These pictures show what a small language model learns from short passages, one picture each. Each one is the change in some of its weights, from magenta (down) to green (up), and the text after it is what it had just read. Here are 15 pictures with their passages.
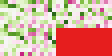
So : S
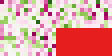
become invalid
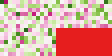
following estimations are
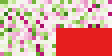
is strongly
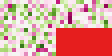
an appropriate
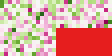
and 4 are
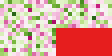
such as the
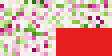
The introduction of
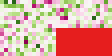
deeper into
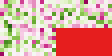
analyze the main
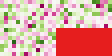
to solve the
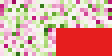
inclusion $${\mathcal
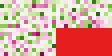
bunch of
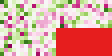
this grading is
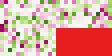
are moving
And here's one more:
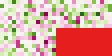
in the types of
